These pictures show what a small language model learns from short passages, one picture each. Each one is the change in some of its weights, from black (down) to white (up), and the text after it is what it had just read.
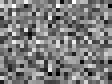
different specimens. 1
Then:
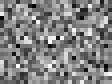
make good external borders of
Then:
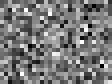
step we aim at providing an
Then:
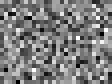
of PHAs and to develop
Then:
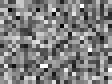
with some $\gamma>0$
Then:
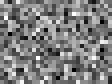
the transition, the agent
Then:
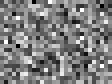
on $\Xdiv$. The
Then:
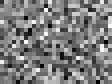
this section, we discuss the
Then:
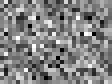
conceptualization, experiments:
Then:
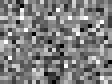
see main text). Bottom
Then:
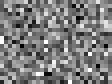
possible counterexamples
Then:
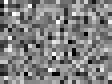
the group algebra may be obtained as
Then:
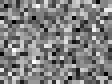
yields the optimal value of the
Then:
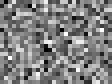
interaction, however, is long
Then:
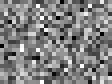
of surface states is given by
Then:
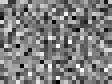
are also available but a very
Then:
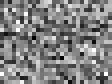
function of the absorbed dose
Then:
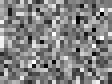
the connected component containing the object
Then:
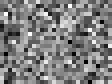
\eea where the FT
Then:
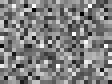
resemblance to systems
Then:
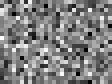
by chance: 1) whether
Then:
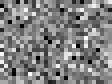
blown up at either one
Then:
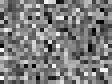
periods, including a novel
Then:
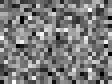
strongly semistable if and
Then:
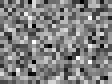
fact above. At the same
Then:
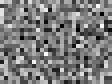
able to act more efficiently
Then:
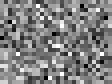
of the type $N_-$
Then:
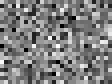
Domain Specific
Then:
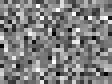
of the estimated coefficients from the
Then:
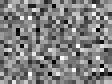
of the following theorem. {\bf
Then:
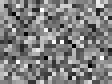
not agree on this commonsense
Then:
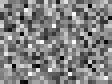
letters is the correct one.
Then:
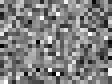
demonstrate stable accuracy recovery for
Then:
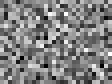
with N-, O-,
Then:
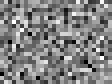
the boundary is $l$. Note
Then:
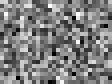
attention due to their powerful
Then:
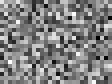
policies. In typical
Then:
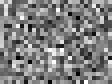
It can examine messages
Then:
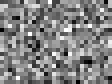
this amalgamated product
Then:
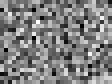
one has to assume continuity due
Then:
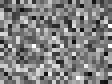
Pakistan satisfy university
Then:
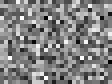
to derive the Noether
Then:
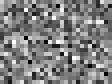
or Fibonacci
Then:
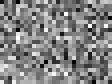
unified final product diameter.
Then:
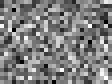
stars having orbital periods
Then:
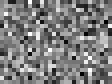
as both cell-cell and
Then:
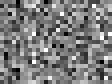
of convenient functions can be
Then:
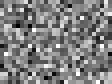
Intelligence Article
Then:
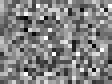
result reveals the relationship
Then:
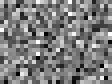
prime to $m$ and
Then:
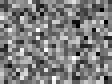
$\lambda$, the $y$
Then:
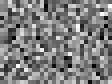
To identify the region near the
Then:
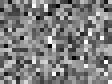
LED indication panel is
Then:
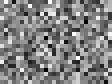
in all cases but its depth depends
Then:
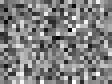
is emphasized that differential
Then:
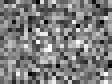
countries. These issues are more
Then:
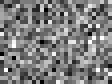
right-hand side polynomial by
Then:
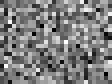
of a structured triangular
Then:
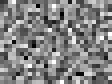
4. Li K, Nie
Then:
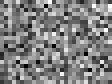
development of alternative analytical
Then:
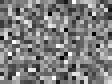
main body of the review will
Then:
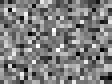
the impulse response
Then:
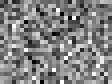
\min \bigl\{t >
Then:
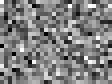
metastable states can be
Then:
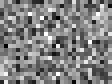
in accuracy between ideal prediction and
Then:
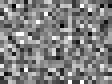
that the integral in the right hand
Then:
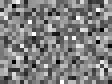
distributions} The dominate processes for
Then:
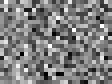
techniques,² and an
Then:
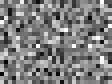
the highest value of power,
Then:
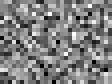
for extrapolating from the
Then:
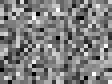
it absolutely clear when
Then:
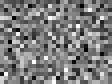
redshift for the
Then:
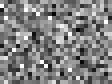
V$ from a connected reduced curve
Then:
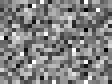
formation of perpendicular state
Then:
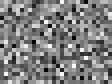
thermodynamic and are
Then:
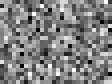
a filler. As a
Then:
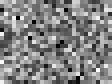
with the well-trained
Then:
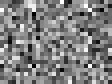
the lattice is distorted
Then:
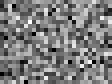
design. A conclusion was that
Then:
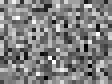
a useful signal naturally
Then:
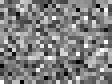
of that class. When a
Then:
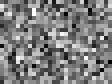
8 Cluster Labels
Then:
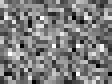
in, i.e. at
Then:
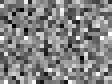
daily speech, but also
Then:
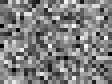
\item We propose a
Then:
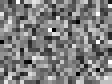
$k$-th bin is
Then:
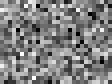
{\em Case A.}
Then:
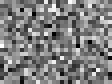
students in Mathematics could be
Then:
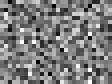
values of the exact solution to the
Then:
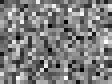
systemic risk among financial
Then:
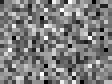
modal system is a challenging
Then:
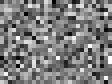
The former is typically
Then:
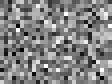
pattern $$ \matrix{1 &
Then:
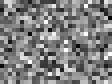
mathematics education literature.
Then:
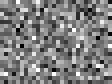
{journal} {\bibinfo
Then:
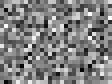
isolate how model
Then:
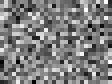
this large noise penalty
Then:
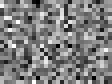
has been the key factor in the
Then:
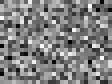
variable. We denote this function
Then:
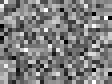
characterisation of a hundred
